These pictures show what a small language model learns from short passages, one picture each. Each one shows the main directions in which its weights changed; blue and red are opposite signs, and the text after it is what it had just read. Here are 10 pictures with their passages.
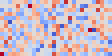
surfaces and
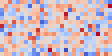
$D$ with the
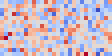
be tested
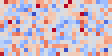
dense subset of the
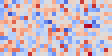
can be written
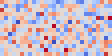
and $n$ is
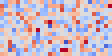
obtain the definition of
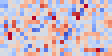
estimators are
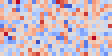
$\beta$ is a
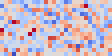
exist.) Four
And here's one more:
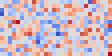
we introduce a
